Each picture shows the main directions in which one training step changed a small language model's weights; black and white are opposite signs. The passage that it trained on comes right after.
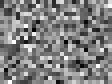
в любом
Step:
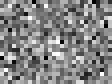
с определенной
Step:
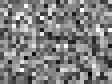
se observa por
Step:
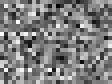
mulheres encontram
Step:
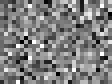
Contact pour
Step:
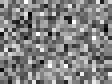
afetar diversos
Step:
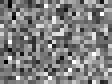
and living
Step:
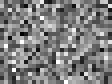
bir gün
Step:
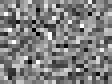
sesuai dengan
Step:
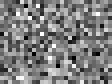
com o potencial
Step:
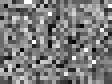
kanten van
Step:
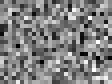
punto sul
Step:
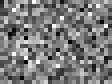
ложь –
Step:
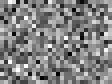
IT texnologiyalarni
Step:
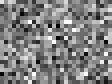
sifatida talqin
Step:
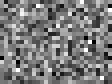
les entreprises du
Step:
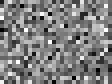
Bu tushuncha
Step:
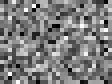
5 лет –
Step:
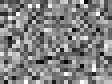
e pellet
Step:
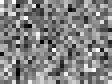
В этом исследовании
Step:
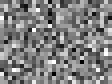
para as sociedades
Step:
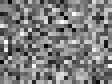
consenso sobre
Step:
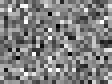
shaxsiyatining turli
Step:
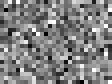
світі є
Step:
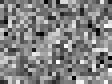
pauta a
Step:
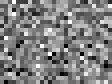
tomonlar iqtisodiy
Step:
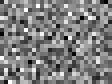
a previsão para
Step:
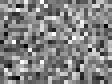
de que el
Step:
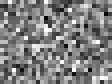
proses pembelajaran
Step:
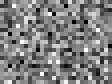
fue excavado
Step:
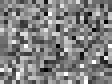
особливо у
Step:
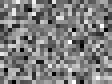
a participação do
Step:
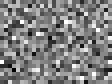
les variables.
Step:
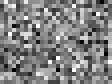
еще в
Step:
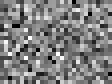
tilda verbal
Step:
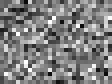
dialectique et
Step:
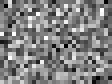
regime preventivo
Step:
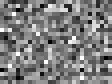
de la información;
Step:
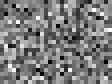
da noção de
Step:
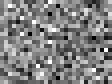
- давлат
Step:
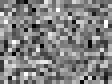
y peritos del
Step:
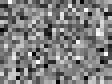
yang terang dan
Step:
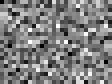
ish haqi
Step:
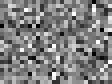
of Force and
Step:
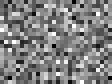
para a formação,
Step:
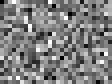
E. How
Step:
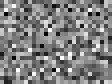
an emerging
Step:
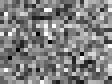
sich dieses
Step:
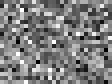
που δεν
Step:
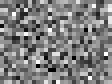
tomonidan ishlab chiqarilgan
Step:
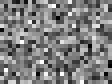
a principal causa
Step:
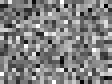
boisdan ham
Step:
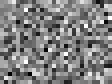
تورین به
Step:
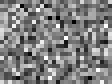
ham mavjudligini yangi
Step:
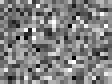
cultura ética
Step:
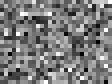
fost și el
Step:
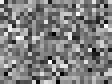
de Farias
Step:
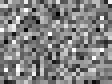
topilmar bilan
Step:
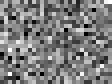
da natureza.
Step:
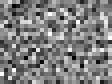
qismi sifatida
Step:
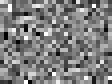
том, что в
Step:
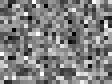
с традиционными
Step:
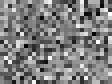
en détail
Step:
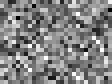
всего два
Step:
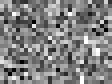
soluciones que
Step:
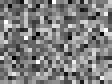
discordar da
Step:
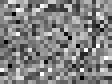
de la Universidad de
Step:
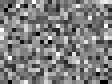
уровень /
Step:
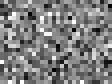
devem seguir
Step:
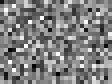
como expositor
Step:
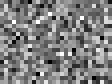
têm papel importante
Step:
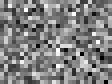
час такі
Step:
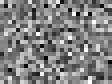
case presenting as
